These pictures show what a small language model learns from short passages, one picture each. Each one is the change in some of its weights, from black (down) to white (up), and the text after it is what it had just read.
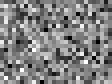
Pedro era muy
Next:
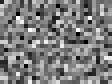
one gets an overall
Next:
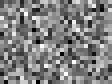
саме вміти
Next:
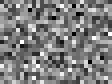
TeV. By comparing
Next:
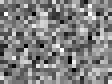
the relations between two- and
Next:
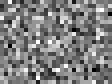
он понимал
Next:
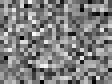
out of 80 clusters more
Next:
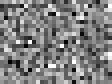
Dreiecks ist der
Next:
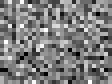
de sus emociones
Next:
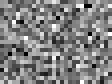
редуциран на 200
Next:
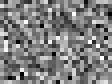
avvalambor, uning
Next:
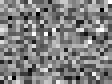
hari kedepan,
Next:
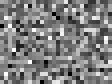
That has motivated us to
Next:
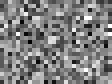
обмен товарами
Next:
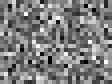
va muhokama
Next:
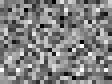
parameter sensitivity. In
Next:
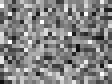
hosil bo'lishi
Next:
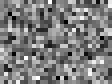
the entire system at
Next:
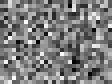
has two rigorous
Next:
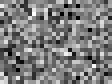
randomly generated
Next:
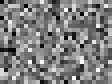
singandek edi.
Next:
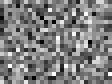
de Recursos La
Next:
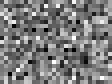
distinct intensity
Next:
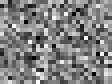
entre a borrasca
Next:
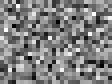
4x4 TUs, the
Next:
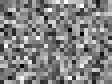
elektronik bisa
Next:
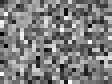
strategiyasining uchta
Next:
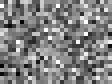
The JNW solution, in
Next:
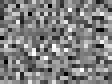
interfacial tension of
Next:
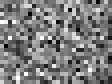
să-mi adun
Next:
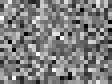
высшего и
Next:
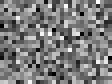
Be Spam:
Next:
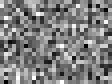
sources. \noindent
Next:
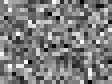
A screen shot is shown
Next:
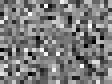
RC circuit, and
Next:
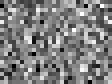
nomlanishida ham
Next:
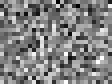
correct heating functional form
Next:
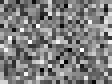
balki ma'naviy
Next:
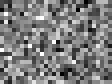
pour mesurer le
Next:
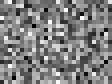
sugorish, koolektor
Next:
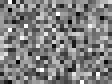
de l'adoption des
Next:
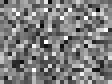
al número de
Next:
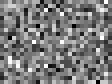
oilada jinsiy
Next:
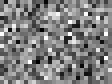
failure on the results set
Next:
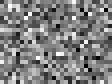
yoki farqlarni
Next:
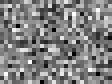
Then, thanks to the
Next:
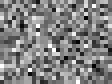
подготовки в
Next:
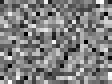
equations of motion can be obtained
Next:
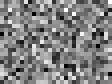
RAH, sin que
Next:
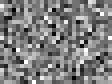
eficazmente; o
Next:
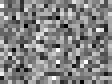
de la persona adulta
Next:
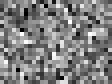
have occurred over the
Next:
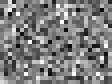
budaya sebagai
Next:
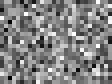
распространения на
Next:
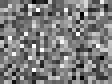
beeinflusst werden
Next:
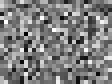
mechanism that is
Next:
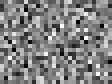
образованы у
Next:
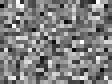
que existen en el
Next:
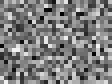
demonstration, we present
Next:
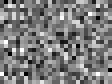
been able to fully
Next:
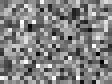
ad opportunity) \\
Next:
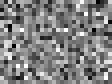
such as the F1 score can
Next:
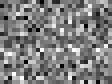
our protocol this is
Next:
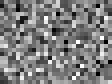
supermassive BH
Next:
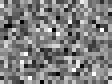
In our solution, since
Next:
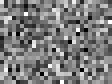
movimento, Iosa
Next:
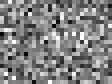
institutos e leis
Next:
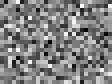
rotation values generally between
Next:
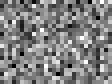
идет речь о
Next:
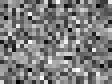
as a result of technical
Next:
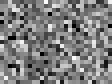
Código Penal
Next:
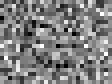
portfolio optimization
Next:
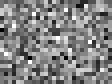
of direction (ingoing to
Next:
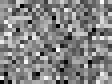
the wave, the scalar
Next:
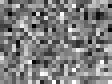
Then, by using the limit of
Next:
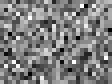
filter guarantees
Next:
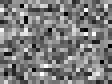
to the quantity $\langle
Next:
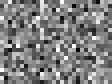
века. Вопрос
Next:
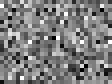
siljishi juda
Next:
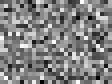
Públicos /
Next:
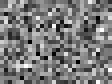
realizado entre 2017 y
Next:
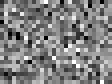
Fig. 4d(i), the
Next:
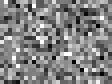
object. We demonstrate
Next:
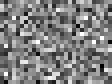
(в основном
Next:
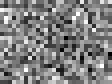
forma de envolvimento
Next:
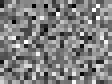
discrepancy between
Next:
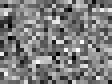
the other hand, in the
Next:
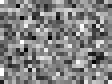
$l$ satisfy the
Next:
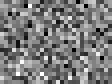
ou do seu uso,
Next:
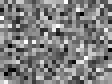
penetration of
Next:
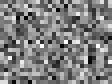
mechanical vibrations
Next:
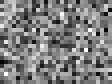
and in particular differs from
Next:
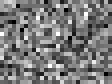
a vontade para expor,
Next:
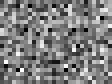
finite terms in electron
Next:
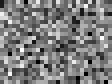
for different approaches.}. The
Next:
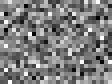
ichiga oladi.
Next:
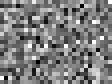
(B) is encoded
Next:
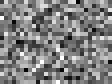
the hypothesis
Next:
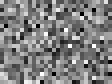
Research \\ Bangalore
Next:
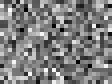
activité dans la
